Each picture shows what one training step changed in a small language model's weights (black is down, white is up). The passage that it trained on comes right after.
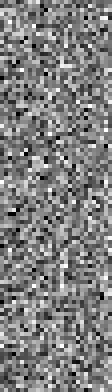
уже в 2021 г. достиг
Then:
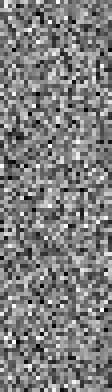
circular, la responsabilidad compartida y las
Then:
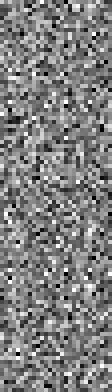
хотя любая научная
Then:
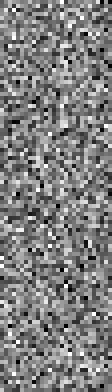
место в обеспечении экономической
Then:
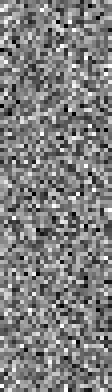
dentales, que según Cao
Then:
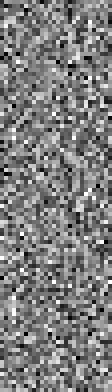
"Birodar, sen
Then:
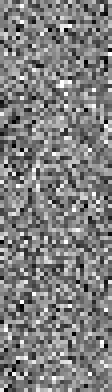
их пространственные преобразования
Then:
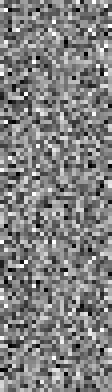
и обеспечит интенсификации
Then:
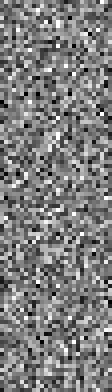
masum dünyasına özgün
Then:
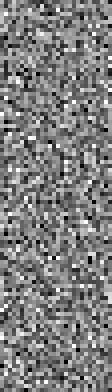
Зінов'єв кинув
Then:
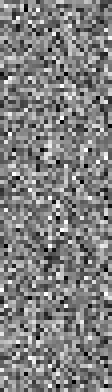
/. SSG: LP und
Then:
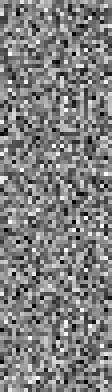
germination, root system development,
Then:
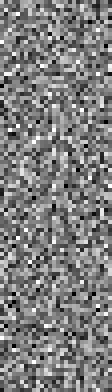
in cardiovascular disease
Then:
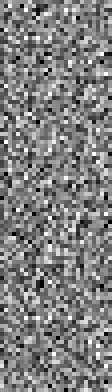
fünf Jahre – setzten sich
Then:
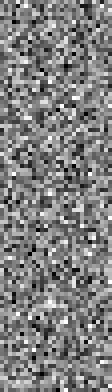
Se observó un predominio de
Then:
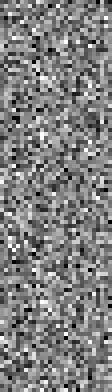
a los objetos —edificaciones—
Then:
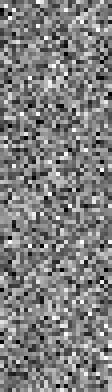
días. Para elegir la
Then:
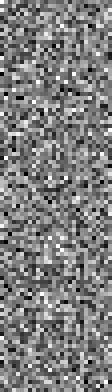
Forstamt genutzt. Der
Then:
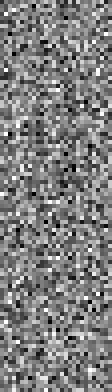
dengan alam sekitarnya (MA),
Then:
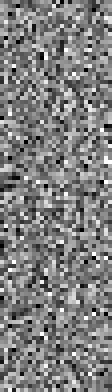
на пошану І.С.
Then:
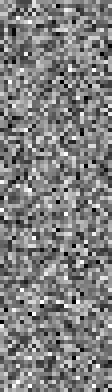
soniyaga AGMK-W
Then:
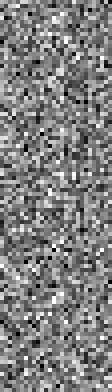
comunicazioni di morte relative
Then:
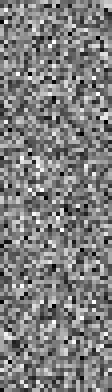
di KUA Citeureup,
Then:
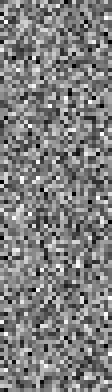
prise en considération des trois
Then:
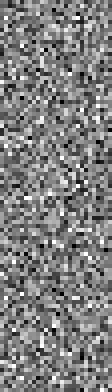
la dominación que se ha
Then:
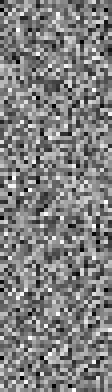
Mares, les Français en
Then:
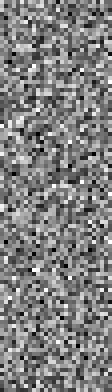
de certains processus, ressources
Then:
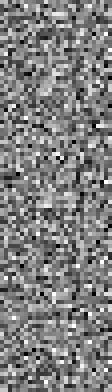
қори томонидан янги
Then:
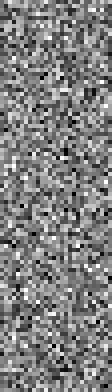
weinig zijn; op den
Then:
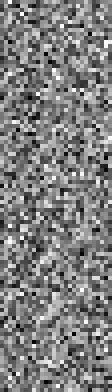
das aulas e limita a
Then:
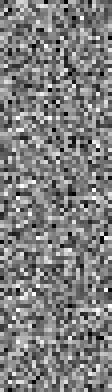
работы нередко воспринимаются
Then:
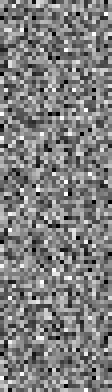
історія одного студентського
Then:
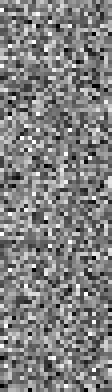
пришлось в трудной
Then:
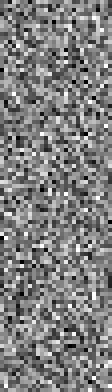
analizaron los diversos casos clínicos
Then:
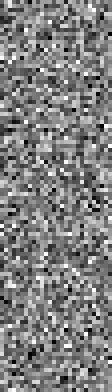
нами исследована проблема формирования
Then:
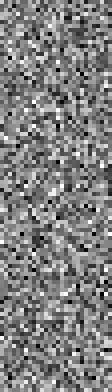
futuro. Mediante la administración
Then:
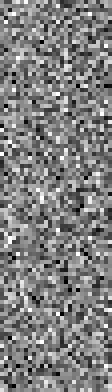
que l'angle entre c et a
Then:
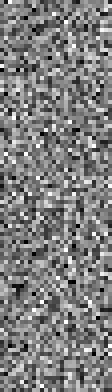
p. 2). Dessa forma,
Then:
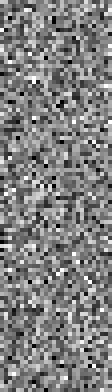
стал конец XVIII
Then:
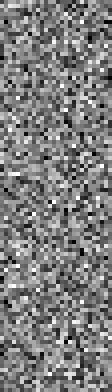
forn cap al sol i posar
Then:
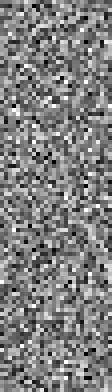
in Accounting”. Aan het
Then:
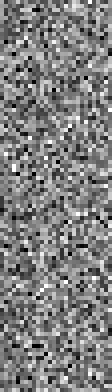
yang bekerja dengan prinsip
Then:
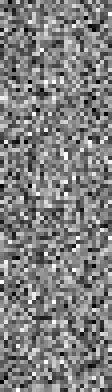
Shavkat Miromonovich
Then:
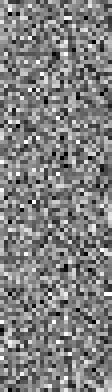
tushunchasi eng oddiy maishiy
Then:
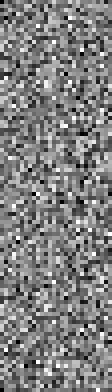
dari Dimiyati (2018) bahwa pada
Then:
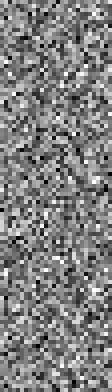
u bilan faxrlanadi - va turli
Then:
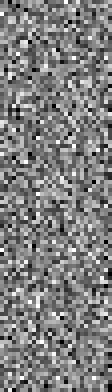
aks ettirishga, investorlar va
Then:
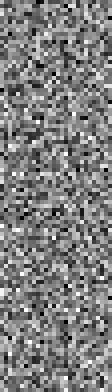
on Pomoravlje
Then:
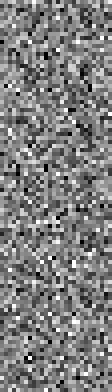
ishlab chiqarishlarini va boshqalarni hisobga
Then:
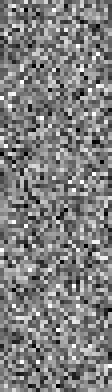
por falta de verba, construir
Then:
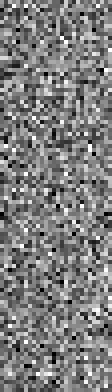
на окрему увагу
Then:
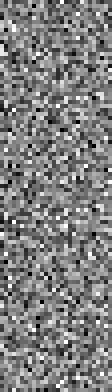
hisobotlar, kompaniyalarning moliyaviy
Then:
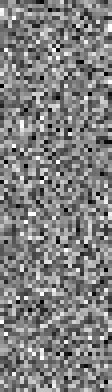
dans chacun des quadrats pour
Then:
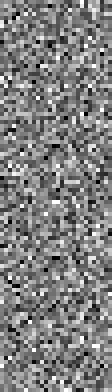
bu yerda ham kuzatiladi:
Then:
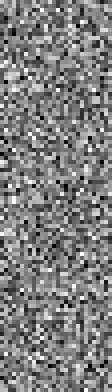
Konflikt – Krieg;
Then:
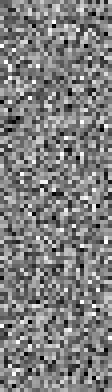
ва ривожлантиришни кўзда
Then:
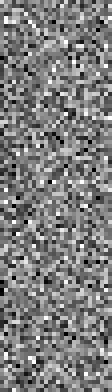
porém, na Garagem,
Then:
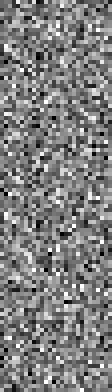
Ampliações Com o manuseio
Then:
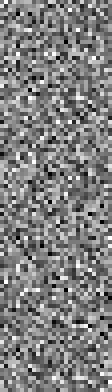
keng tarqalgan kasalliklardan bir
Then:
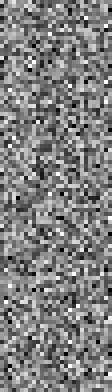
podendo ser acessado no
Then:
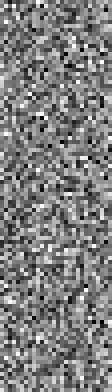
Cambridge University Press.
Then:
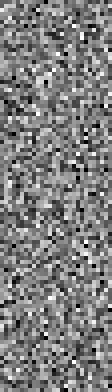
El funcionamiento de un sistema basado en
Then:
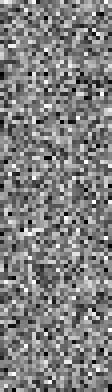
– на сьогодні є
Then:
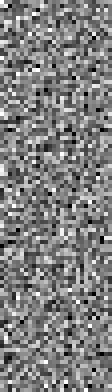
га яқин иссиқлик
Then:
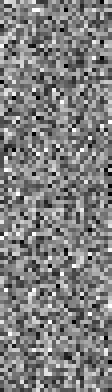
of bird cherry contains
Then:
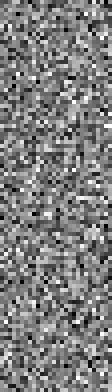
kunda O‘zbekistonlik eksportchilar uchun
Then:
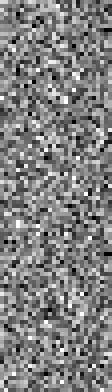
méthode d'élimination
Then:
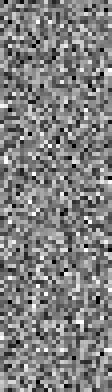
интеграцией образовательного процесса
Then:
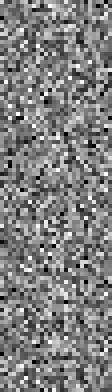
ma'lumotlari).** 2020 yilda
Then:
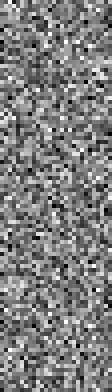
de comprometimento da prova.
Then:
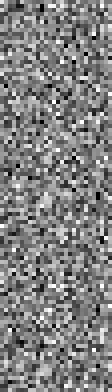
когнитология, которой
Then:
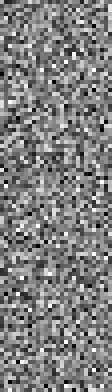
определено на основе международного
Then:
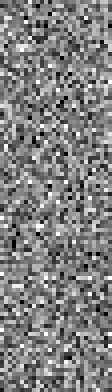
Resultados de las Pruebas
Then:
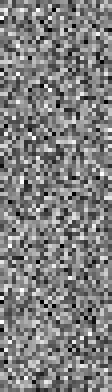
em crise, de miséria em
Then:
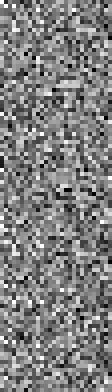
IN THE SYNDROME
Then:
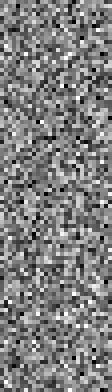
funcionário da ICOMI, em
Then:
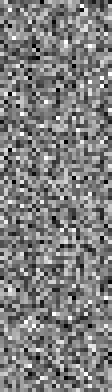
horizonte as intermitências do
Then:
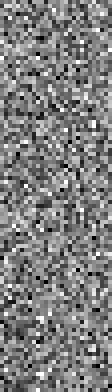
el sujeto 4 presentó un
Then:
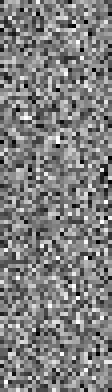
la Tierra han ido cambiando
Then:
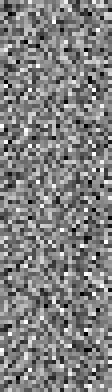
қилиб танитадиган ҳам
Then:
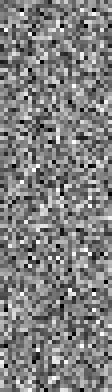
ziyo maskani. Bu
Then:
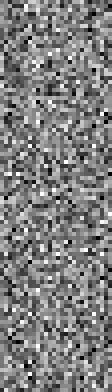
Yazmaları örnek
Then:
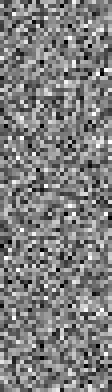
को देखकर
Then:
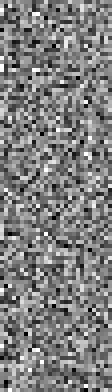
development of higher education institutions in
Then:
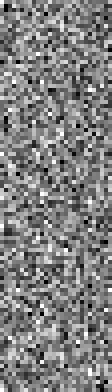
maintaining a balance between language
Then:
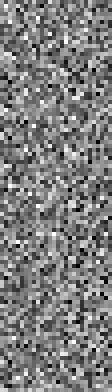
sullo sfondo di quella
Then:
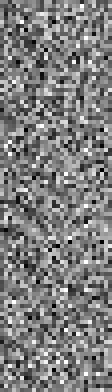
como objetivos não apenas entender as
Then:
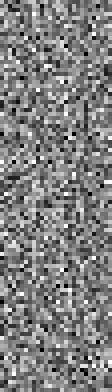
предполагать, что
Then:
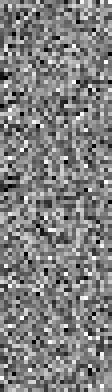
спрямовані» –
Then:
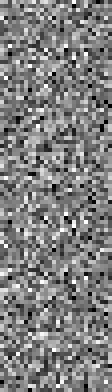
соединительной ткани
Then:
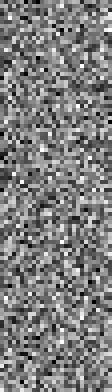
parâmetros hematológicos e no
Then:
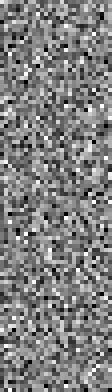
один славістом, на
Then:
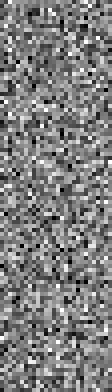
inútil e infantil. El
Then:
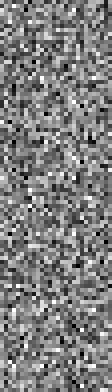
✓ Razvoj
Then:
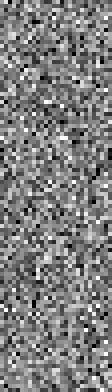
ingliz tillaridagi maqollarda
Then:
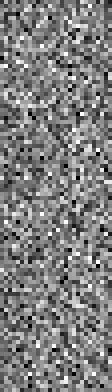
mazmun kúshi menen olardı
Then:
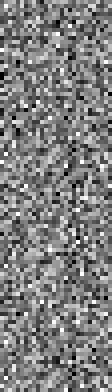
la corola, CC:
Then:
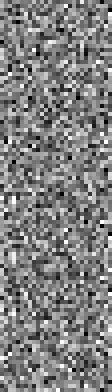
mamlakatlar Moliyaviy Hisobotlar
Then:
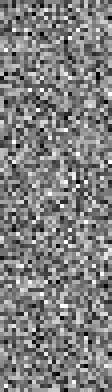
la rândul lor, au
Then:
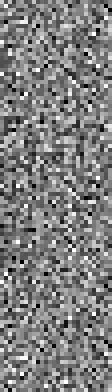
барча дўстлари
